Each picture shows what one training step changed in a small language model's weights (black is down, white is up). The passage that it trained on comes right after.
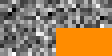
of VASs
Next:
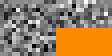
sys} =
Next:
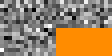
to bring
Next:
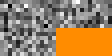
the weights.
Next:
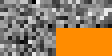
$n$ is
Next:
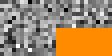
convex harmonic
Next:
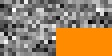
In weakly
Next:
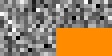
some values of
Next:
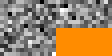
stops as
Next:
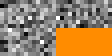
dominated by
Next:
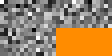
consider the homomorphism
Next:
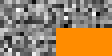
standard interactions can
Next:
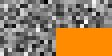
was seized with
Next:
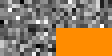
bias of order
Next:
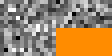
mixing and
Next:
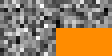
of the most
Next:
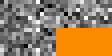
requests for
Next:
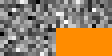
sometimes write
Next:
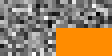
score equations $$
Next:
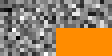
groupings of
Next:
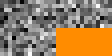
of NRP
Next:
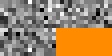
Neumann boundary
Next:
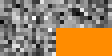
sufficient evidence where
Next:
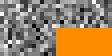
with latex
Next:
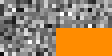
general update formula
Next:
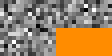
investigated a
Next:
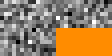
$\approx$ on
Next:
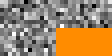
} \author{
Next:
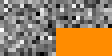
If $a$
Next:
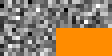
be considered as a
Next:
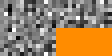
combinations of
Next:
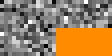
is a random
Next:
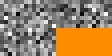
set such that
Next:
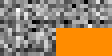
standard constitutive
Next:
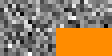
)$. We define
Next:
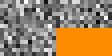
this tool has
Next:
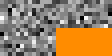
integer $m$
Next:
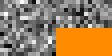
$G$ the
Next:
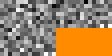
final result of the
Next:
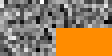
obvious way to
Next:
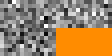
spatial extend of
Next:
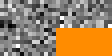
call that
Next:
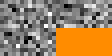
in set theory,
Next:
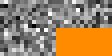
their work, and
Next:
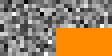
in applied mechanics
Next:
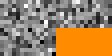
the measured variables.
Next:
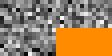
Also note that
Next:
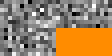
corresponds to an increase
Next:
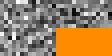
out the maximum
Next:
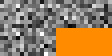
of monotone
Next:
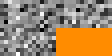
strongly supported by several
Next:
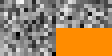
the geometric
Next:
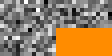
out to be
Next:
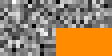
for Data
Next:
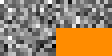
trigger function
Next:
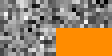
which the proposed
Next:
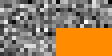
is plotted for
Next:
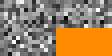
the diffuse
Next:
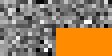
converse is proved
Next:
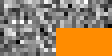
if and only if
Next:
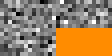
yet still follow
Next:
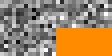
shows that the sequence
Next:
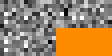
real bounded holomorphic function
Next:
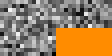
$F$ does
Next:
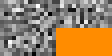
and requires broad
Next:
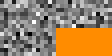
limited. Since
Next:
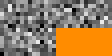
transitions observed are
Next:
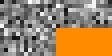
and symmetry axes
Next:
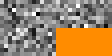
Now consider the solution
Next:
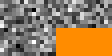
make relations to
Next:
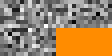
potentials in other
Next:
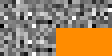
practice this upper
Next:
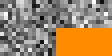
crossed the
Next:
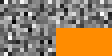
neutrinos are
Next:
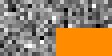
indicators for
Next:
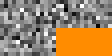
special form. #
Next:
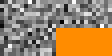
above from a
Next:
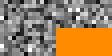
take advantage
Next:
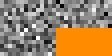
order to complete the
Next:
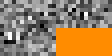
exhibited the number
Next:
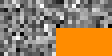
of the two solutions
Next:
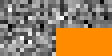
flakes are
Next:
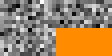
will be operated
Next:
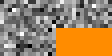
\draw [line
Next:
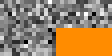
corrections on the
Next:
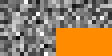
of Crowther
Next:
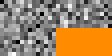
even on the single
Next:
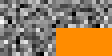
showing the
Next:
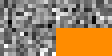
lemma says that
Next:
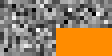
we introduce the
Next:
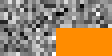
these methods by following
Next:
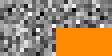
convergence of the
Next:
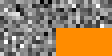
of the polynomials which
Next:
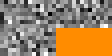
to arbitrary Lie type
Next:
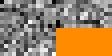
is similar to that
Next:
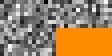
absent and a
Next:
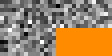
heated by
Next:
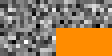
will denote a
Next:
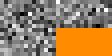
finite $a$
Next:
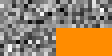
through a generalized
